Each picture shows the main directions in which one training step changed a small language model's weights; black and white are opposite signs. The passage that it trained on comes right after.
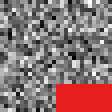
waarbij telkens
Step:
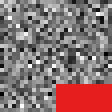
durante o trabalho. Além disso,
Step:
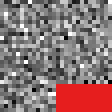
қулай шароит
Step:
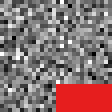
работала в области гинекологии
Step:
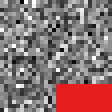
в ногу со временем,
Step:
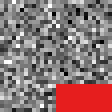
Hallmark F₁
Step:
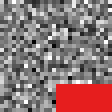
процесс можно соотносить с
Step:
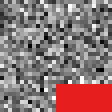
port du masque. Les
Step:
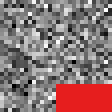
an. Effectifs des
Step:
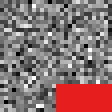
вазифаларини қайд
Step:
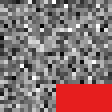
de 44%. Tumores da
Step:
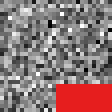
que "los hongos son distintos
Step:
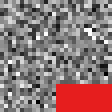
limbajul practicii
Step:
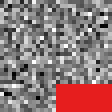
efeito da ação. As informações
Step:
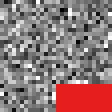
kelishi va undan keyingi
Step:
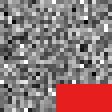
et organisationnels étroitement
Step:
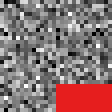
ezgu – niyatlar
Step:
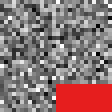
Ellikqal'a tumanida
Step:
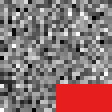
бы по кооперативным
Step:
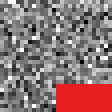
permanents et une trentaine de
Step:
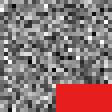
brasileiros; b) Lei
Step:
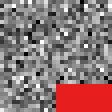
2019 - Ensino Médio
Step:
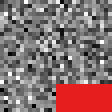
alunos e proporcionando experiências de
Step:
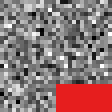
or-g'ururli va boshqa
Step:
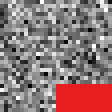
Hall, On Representatives
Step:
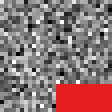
наркоманію [10].
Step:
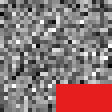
PSA et le Groupe
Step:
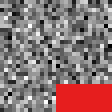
radica en formalizar mecanismos
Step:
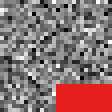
состоянием иммунной
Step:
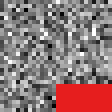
yaratish akti an’anaviy til
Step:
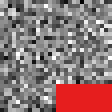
qo'shish istagini rivojlantirish
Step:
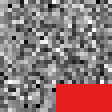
отражается в системности
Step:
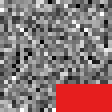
pour tous les aspects généraux
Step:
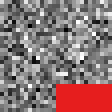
ifodalaganini ta‘kidlaydi:
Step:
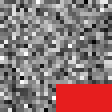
jarayon kompaniya tomonidan chiqarilgan
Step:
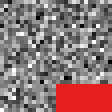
канд.. екон. наук :
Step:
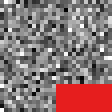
maydonlarning sistem aloqalarini o'rganishni
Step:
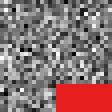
air (*water gate*) untuk
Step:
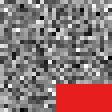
het onderzoek is ook de
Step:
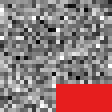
той манерой исполнения
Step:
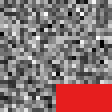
вони є перспективнішими
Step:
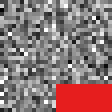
Jahresmitteltemperatur von
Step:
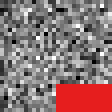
pretenda que no accedan al
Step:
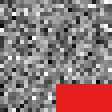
през целия ден;
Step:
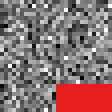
Muslims in Ponorogo is
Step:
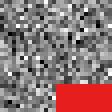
capacitatea compușilor
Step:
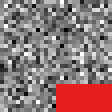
gazlar rejimi uning suv harorati
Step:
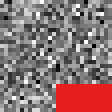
ПАО). Установленные в
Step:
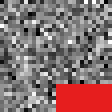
una de las hijas profesó como
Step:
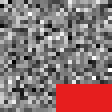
financiering, de research en
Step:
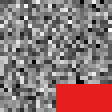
A costa alterna sectores
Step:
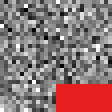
hobby ou um simples
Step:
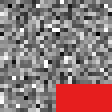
olan bakış açıları tamamen
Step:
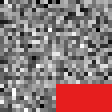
proses difusi sebagaimana yang
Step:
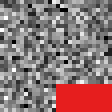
από μόνη της
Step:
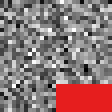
na prevenção de infecções
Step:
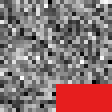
to implement their agendas and plan
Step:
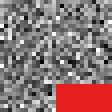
детей. И тогда, если
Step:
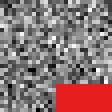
Қонун ҳужжатлари
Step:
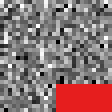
voordoen bij het leiden
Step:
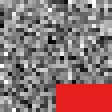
item" button for each
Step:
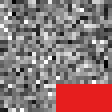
changes in fishing activity,
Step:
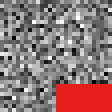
використання інтерактивних
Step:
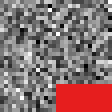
6. Оперативна інформація про
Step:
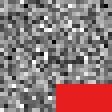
independentes do ciclo
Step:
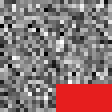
yaratilgan va keyinchalik bu
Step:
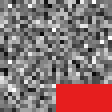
e Fabio Terzani
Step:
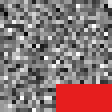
că dacă profesorii
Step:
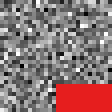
sayllarda) ular haqiqatan ham
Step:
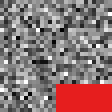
ve Elektronik Paneli
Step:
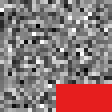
«Обслуживание и
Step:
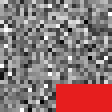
avtomobil yo'llarining mustahkamligi
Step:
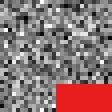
to... [Speaker 3]
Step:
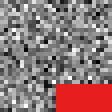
Buxoro viloyatida biologik
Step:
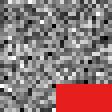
Para Aguilar (2017b)
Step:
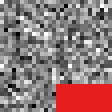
diets supplemented with
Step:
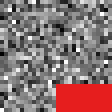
sharoitlar yaratilib berilmoqda.
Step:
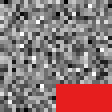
hakaret etmekle
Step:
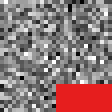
terhadap pencatatan manual, serta
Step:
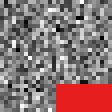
el prelado don Pedro
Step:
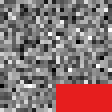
Пищевое поведение и
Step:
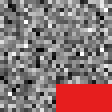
descendant of the great
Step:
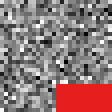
com a participação de sete
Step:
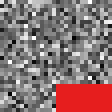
este proyecto **no fue aprobado
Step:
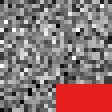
л/узлами было более
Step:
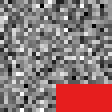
ciudades, constituyendo lo que
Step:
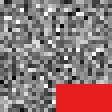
life of blockade
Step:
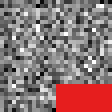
ko‘plab mamlakatlarda milliy sanoatni
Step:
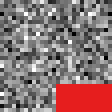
причин смертності і
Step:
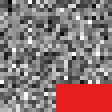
termos de “periferia”,
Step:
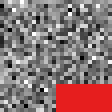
- Orpinas P, Horne
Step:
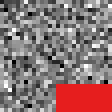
aplicada y la diferencia de
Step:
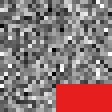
Using The Heritage Of
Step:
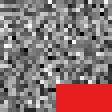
milliy o'zlik hech qachon
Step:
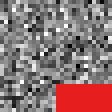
mendapatkan hasil evaluasi dalam
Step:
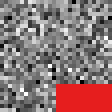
государя», поэтому
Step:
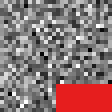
Atención Farmacéutica
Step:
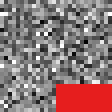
selain fasilitas utama
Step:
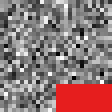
xotirasi takomillashadi, tafakkuri
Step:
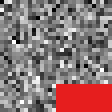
PRACTICE VOLUME
